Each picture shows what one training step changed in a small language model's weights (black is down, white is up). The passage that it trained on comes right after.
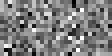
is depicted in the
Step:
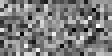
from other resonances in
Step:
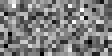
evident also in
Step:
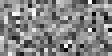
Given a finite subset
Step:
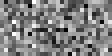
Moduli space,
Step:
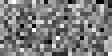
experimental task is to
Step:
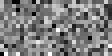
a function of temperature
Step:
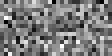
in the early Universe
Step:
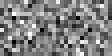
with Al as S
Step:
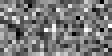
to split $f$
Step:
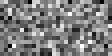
random walks on
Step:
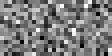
$u$ is a
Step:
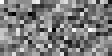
(such as the
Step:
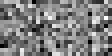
\quad \xi
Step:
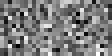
form. This yields the
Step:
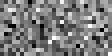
to $b$; and
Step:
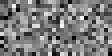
separate constant-polarity
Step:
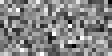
However, none of
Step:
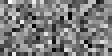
last condition is null in
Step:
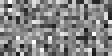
1 and Proposition 3 is
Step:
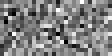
regime. For deriving
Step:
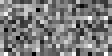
by the maximum value of
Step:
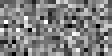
where $\sigma \ge
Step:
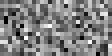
is some reduced word.
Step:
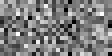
gives the mean-field
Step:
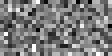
one v-bar in
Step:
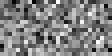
beta encoding
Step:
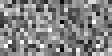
of the collective
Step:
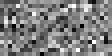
that exploring
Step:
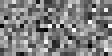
inner products }\\
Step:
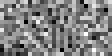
with the resummed
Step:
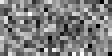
for a-Si
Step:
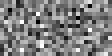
dynamics with memory arising
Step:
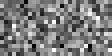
have asked
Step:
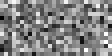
maximum transfer theorem} is
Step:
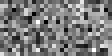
anomalous magnetic
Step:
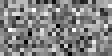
After the method has once
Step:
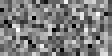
theorem (see, for
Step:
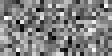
cardinal the
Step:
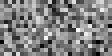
the long-range
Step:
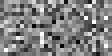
\in \Omega}
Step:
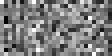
central part of the curve
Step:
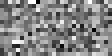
If $x \notin
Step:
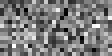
another, networked
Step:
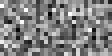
Consider then an arbitrary combination
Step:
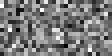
and biorthogonal
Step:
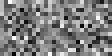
literature can be found in
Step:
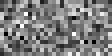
This fact can be easily
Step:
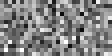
the compression of
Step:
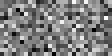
q \rangle}
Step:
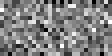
for $\eps =
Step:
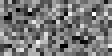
microwave frequency and
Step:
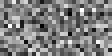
studied before. On the
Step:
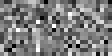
adapted to the conformal
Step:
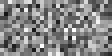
doping reduces the
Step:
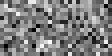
the last equation, we
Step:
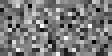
integer $n$ and
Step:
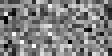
a simulated detection dataset.
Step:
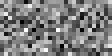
particle by a constant function
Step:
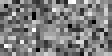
in further detail, and
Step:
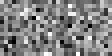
based on our dataset.
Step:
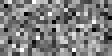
citations) but also
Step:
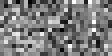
Stage to the
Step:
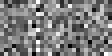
at most of the same
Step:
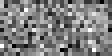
measurements performed in the original
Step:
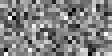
time series. {\em
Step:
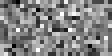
For classification, the
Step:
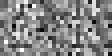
O₂ levels
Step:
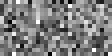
uncertainty directly to the
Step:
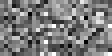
monotone Lagrangian torus in
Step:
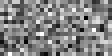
School of
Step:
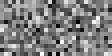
the right inequality of
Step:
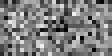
analysis, tools for
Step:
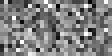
plan your next
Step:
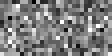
ratio close to unity is
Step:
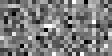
to the plane. But
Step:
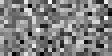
\cong L$
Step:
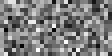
and the microstructure of
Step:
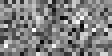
the initiators and
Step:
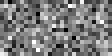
light field, the phase
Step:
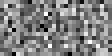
of $(\epsilon,
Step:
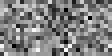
a condition for the number
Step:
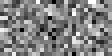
sparked special
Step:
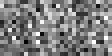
must have non-empty
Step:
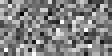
wavelength (±
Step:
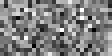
This shows that in
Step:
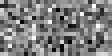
smooth rational curves. Let
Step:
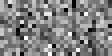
is determined by measuring
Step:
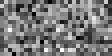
the degrees of freedom corresponding
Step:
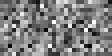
- ik_z
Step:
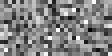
the minimum of their previous
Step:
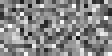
\midrule Domain
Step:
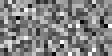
More specifically:
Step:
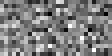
\hdots &
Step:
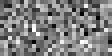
X-ray luminosity functions
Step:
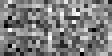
We can assume that
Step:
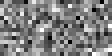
to further progress
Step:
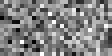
constructions of embeddings
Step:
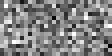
To justify
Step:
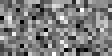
to be constructed by
